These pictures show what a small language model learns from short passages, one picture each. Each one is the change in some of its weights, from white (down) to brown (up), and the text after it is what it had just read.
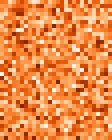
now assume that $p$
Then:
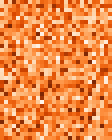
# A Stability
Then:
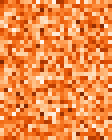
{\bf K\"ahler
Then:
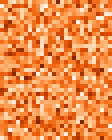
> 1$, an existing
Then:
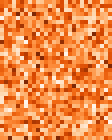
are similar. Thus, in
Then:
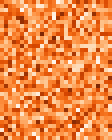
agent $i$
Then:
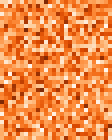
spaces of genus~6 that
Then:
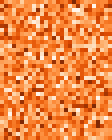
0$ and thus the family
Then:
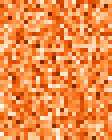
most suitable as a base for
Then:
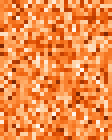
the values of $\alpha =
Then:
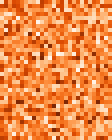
particular we have $\eta
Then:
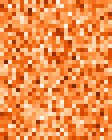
of the incidence algebra
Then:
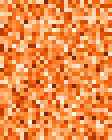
that this element is central.
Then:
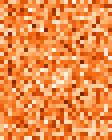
obtain that the total complexity
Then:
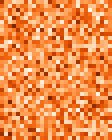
$\cl X$ is a
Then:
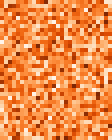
estimates all work very well in
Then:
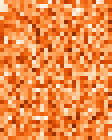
\'etale neighborhood.
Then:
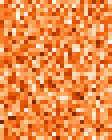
\to 0,$$ where recall
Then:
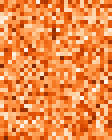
R^\ell$. We
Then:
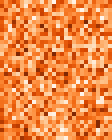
because the density at the vertex
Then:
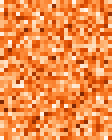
This implies that coefficients of
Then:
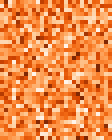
additional $m^k$
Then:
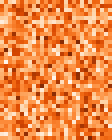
following convention: For
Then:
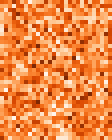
from the list. For
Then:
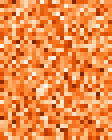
are canonical, the representation of
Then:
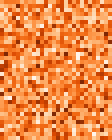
in $\Meas$ there
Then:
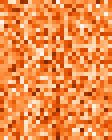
to the description of Euler
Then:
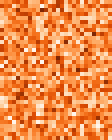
differential graded algebras and their
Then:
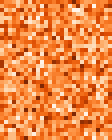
0$. Therefore, with
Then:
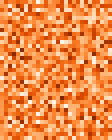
and representative volume
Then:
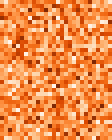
not possible to adept
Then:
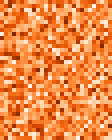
flag, by Definition
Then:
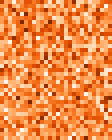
scheme as boundary conditions.
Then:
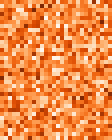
terms. Let us first apply
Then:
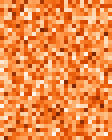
With these definitions in
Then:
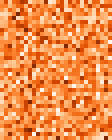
new class of structured spaces
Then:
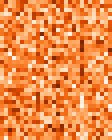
has a drawback:
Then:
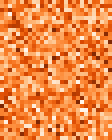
Let $E$ be associated
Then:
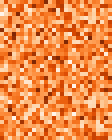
note that the Julia
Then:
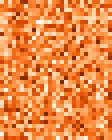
finite set $J$. Suppose
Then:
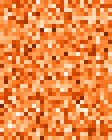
$M$ admits an
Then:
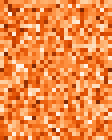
measures. We have selected
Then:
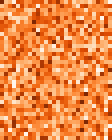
paths are taken together,
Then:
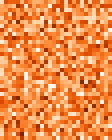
of facts obtained in the
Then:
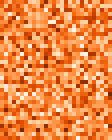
all numbers $a$. We
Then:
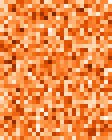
in the fame direction,
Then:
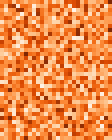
cas. \smallskip
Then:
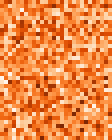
maps, over Z} describe
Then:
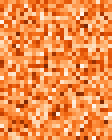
in $G_\lambda$,
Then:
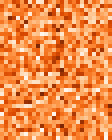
a parallel pair of
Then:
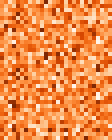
further generalized them for an arbitrary
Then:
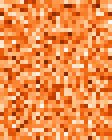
logarithmic factor
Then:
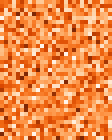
are independent of $n$
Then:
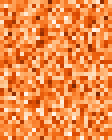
\hfill For the proof of
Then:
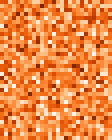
since $q$ is
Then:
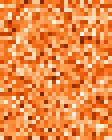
This time, we will
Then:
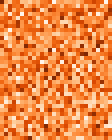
\end{equation*} it
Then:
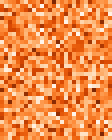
has a non-central
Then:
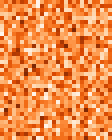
missing along its
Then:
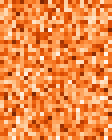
point, when a tangent plane
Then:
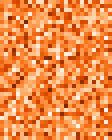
a 2D domain,
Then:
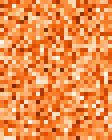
procedure to $1,
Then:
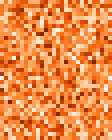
maintain a fixed diagonal
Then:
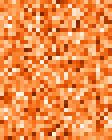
NN parameter space. To
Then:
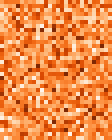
in $\R$ with
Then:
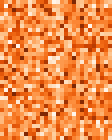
some basic facts about the
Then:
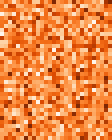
prove a decomposition theorem for any
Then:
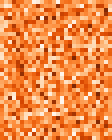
of the main conjectures
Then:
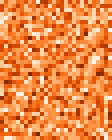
Random matrices.
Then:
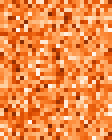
a convex relaxation of
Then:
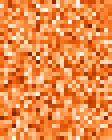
E_i, \quad
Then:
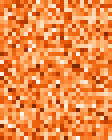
$r$ the minimal number
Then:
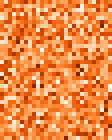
volume form $\omega$ and
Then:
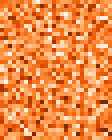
for honest times
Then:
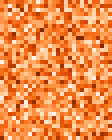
and in fact, the relations
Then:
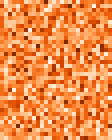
succinctly as
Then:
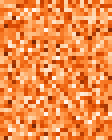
We can define a partial
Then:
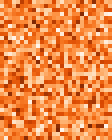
E\right\} \equiv
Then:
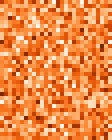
the summands. The
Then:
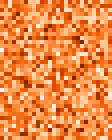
integers $k$. This will
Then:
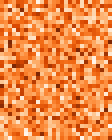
and continuity is in the
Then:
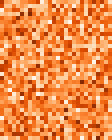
\muS$ and
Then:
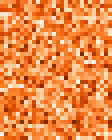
order $2n$. Since
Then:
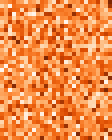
value of the Hurst
